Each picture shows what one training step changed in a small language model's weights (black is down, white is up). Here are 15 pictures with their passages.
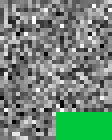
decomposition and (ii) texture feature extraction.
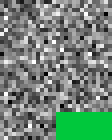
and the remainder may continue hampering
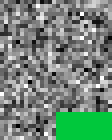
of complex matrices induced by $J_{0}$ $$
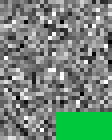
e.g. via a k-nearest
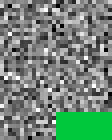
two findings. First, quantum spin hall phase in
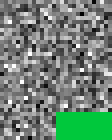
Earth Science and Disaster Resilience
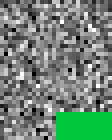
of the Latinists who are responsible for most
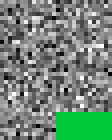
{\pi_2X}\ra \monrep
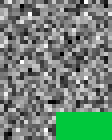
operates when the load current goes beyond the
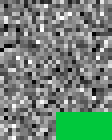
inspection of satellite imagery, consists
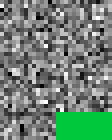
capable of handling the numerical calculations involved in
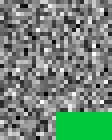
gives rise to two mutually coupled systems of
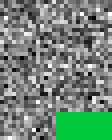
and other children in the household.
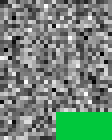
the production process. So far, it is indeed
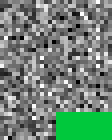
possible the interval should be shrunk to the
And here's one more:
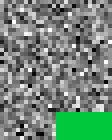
N}$ for Player $\alpha$ against the strategy
